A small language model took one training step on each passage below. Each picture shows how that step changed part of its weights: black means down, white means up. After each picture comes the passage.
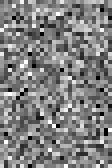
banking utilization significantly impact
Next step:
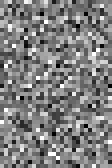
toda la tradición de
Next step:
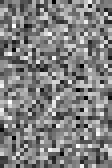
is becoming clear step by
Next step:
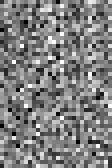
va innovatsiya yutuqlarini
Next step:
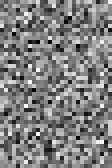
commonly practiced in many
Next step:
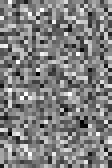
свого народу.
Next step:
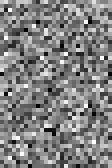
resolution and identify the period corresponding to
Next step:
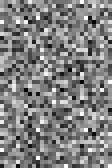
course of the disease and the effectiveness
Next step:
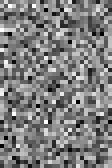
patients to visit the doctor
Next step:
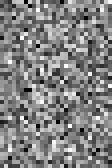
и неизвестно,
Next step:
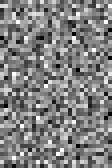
from the first 3 harmonics
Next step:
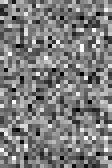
$d$ spatial dimensions, the
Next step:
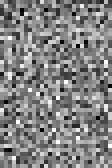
central region should be excluded
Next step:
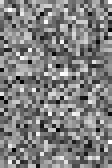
elk dezer methoden
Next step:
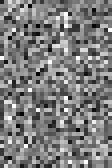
unga zamon ruhini
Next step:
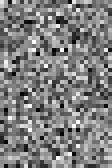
exhibited microleakage to
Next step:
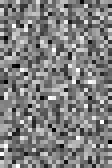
la revisión. Se
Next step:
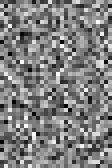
the song? These questions are
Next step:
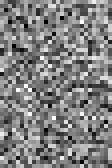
the material and technical needs and
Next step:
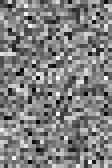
postwar America by looking
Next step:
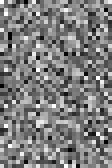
р., аналітики та
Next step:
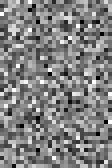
- It contains the rise of
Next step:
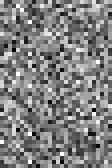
is already being used for research that
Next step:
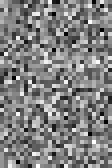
is formed by four functional layers
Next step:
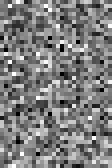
Methodology Studies were included in
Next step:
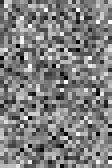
cyber actions do not qualify
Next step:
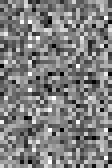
of $WWW$ production
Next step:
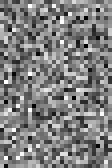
language learner is that a complex
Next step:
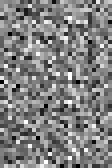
pedagogy. Resumen
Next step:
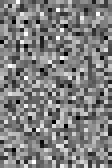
Operations, Heart
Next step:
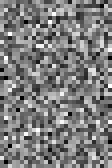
Andrade Monteiro
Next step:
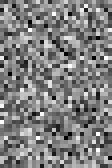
практическую базу
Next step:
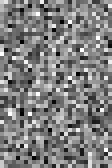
of profits here cannot reasonably
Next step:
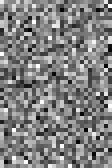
of the thermocline
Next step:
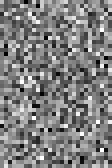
ou objeto de que se
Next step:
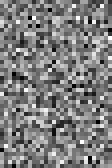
the sensor achieves a precision
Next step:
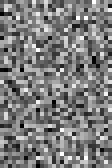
mode would be relevant when we apply
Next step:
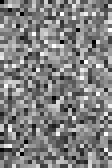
hypoactive bowel
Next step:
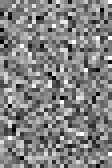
are ultrasoft for calculations
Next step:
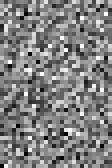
warranted. We
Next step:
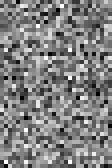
potential, thus eliminating the
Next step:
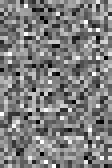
Makanéra ²,
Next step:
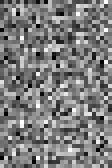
municipalities can
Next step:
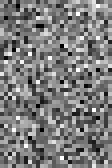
is important to be explored,
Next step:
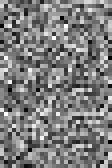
reach quantum degeneracy is efficient
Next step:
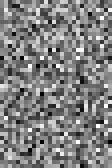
plantas do restante da
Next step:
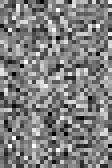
at downstream locations in
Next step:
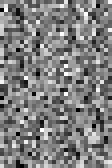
с миром (Р.
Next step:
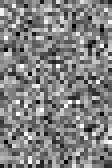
with PWD should support
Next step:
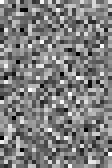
with foreground galaxies and those
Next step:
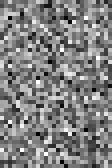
It is transparent to
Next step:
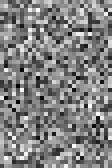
of thinking and large perspectives
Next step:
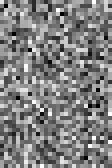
objective is presented as:
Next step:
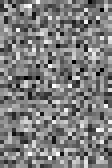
each of whom chooses
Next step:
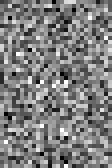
shortest path problems [32].
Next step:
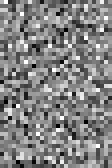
isenimli internet
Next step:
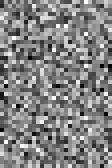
covers an extensive area of
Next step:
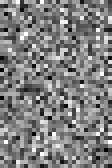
- G. Camille
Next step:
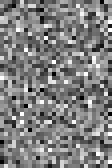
GDPR and how it
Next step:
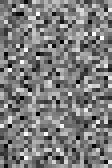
iqtisodiy samaradorlikni oshirishga
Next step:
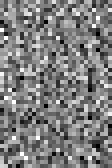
single-qubit Pauli
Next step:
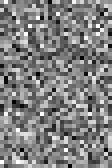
the plots display the densities of
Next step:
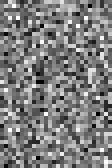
in Yazd) //
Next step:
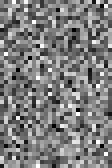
mantuvo estable
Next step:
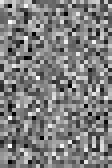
considère la pertinence
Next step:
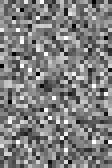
и динамическому
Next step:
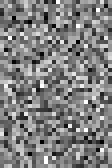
special focus on the tertiary
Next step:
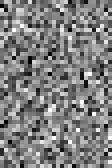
Today}. (c)
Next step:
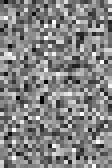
title of the author's
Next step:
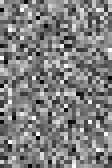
и педагогики
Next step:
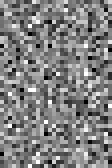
bilan amalga oshiradi.
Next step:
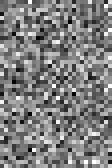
4 and Fig. 1 shows that
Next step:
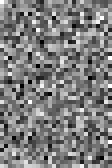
Gerais Email:
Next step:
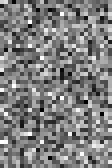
data and demonstrate that, given sufficient
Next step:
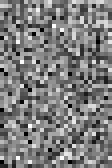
deployment of smart power distribution
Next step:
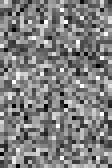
initial state. Note, however that
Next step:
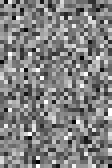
allows to accurately predict what
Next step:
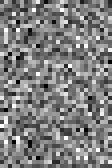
applications. Moreover, since the nature
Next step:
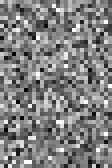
dve podskupiny
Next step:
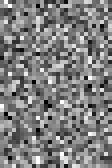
either mutation results in the
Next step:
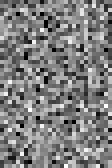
от 21 декабря
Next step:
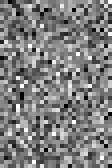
2LG consistently showing a
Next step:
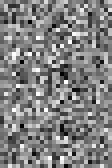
scores were approximately normally distributed
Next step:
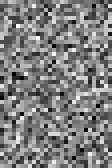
the IBLC but of
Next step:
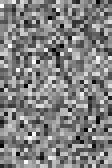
associated with any tangible
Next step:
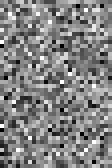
medium and cultivation strategy.
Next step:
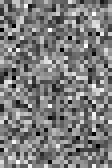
is applied to the concave
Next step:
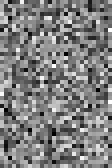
which in turn produces optical
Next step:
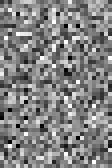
\alpha t(\alpha t +
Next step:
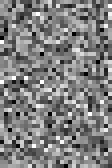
identify interloper stars in five
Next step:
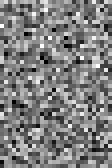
the other hand, the main advantage
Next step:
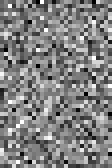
from half to peak value at
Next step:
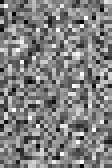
cima para baixo:
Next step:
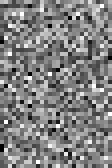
more than 5 months to report
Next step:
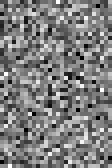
updated every month. In
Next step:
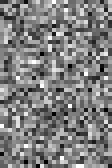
become our daily activity, and
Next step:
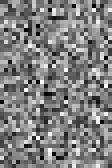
pour lequel la diversité
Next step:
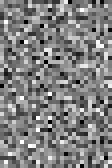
Wireless Edge
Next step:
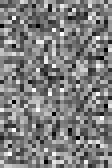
qabul qilish va amaliy
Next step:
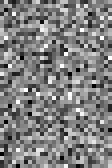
and biology detection. However,
